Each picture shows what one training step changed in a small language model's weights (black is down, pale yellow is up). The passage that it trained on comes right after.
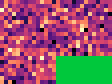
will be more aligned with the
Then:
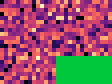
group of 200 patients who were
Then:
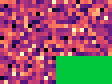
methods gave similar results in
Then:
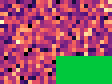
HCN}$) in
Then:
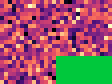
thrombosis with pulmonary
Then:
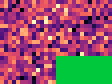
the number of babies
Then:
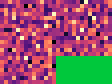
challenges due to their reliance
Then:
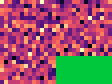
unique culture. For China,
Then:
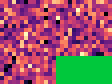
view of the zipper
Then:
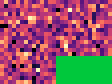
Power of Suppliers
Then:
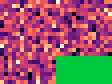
(Table 4) and represent
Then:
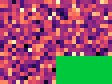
All of these patients were
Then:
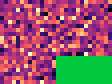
twin - gDT.
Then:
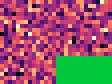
the same area at energies away
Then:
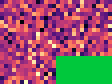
primary and the secondary;
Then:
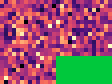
an infinite chain of coupled
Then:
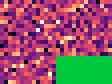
of humanity, humans were
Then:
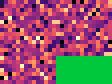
problem of the optimization of the
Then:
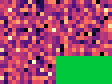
implementation of online teaching during the
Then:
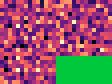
for the coordinates, and
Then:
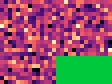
Zhang}, {and}
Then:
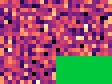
significantly greater than that in
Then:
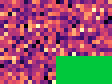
on factors such as network bandwidth
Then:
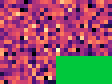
and citations, each
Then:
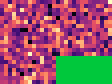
Solutions in the Field
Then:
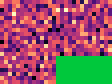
crucial for business continuity.
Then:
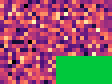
ICTs by females
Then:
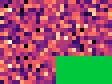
proposed approach has been tested on
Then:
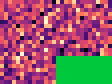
Group to undertake a
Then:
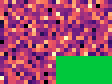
degree of demographic inclination
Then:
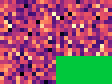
can be made large enough to
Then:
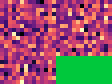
identified. In this case each
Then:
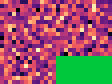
even if $\phi^I
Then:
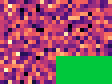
native country; recommendation
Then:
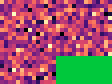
insights for practitioners'
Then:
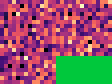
satisfied delivering an
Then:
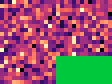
on interactions, thus the first
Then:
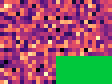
(see appendix A)
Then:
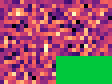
blending communication and learning within
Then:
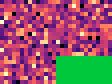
variables with age group,
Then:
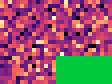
reconstruct the hyperspectral
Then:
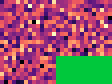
cannot sustain an exponential growth for
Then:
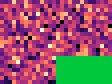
score is 2.25 which
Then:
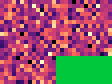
increased since the increased case of
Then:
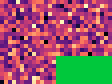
c_{k \beta}
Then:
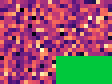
The FTIR spectra of
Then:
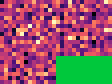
the discussion regarding policy diffusion in
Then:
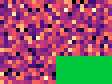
as the physical vector potential
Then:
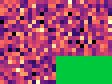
outline reveals that it is
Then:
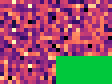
Ukrainian Engineering
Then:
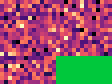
publications dealing with related
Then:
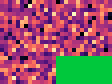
by frequent measurement.
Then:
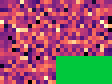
cold dark matter particles in some
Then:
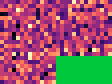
for their help in cutting
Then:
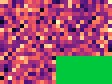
Case Repository environment
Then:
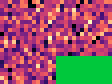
a novel theory proposed by
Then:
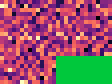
the preservation of the
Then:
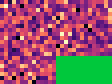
that the RVI
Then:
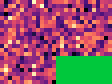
States shall ensure that,
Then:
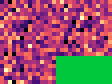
bark to give clear standards
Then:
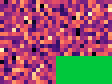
the massless limit, the
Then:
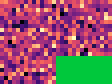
yttrium up to
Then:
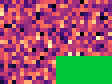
a set of qualitative and quantitative
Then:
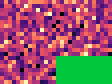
Fatma's home was
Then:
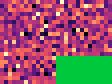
to a further UTI being
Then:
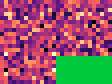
\arg \lambda \leq
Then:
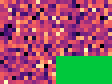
shown in Table 1. Figure
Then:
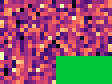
The infected can transition to
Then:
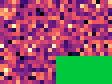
Creative Informatics
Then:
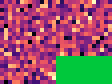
and to determine its critical seismic
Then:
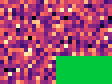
object also further necessitates
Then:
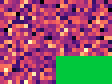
OH⁻ ions will also
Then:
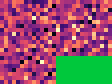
air. So, for the
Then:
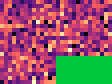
Department, School of Business
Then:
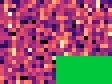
first months after birth,
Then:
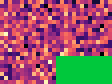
to the left half of the
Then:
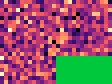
Life in Rivers State
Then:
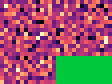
to the integrability of
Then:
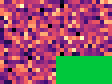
far-reaching impact on
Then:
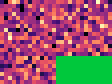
data promises to drive growth
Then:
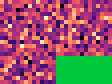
has zeros in the
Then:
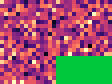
are coming under violent
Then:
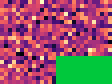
suppressed. The natural suppression
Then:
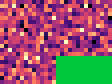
and symmetric under any point of
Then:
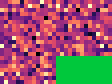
were conducted to select the conditions
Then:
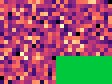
compression sides. This is
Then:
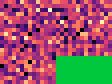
and optically thin gas of
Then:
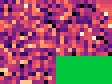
is located within latitudes
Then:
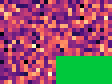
on. In this paper we
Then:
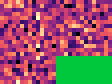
Despite this, some
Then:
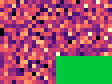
turns out to be \eq
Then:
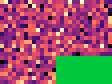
and it appeared to be
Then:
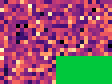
The Lab of Things applications
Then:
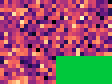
(a) Calculated
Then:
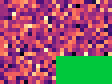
energy. The dotted line
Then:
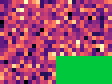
foundations and the rules for
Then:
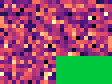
music-making in
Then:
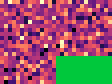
for them to use the tools
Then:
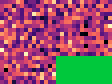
site occupation and the external
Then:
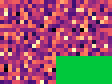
personalized sequential recommendation
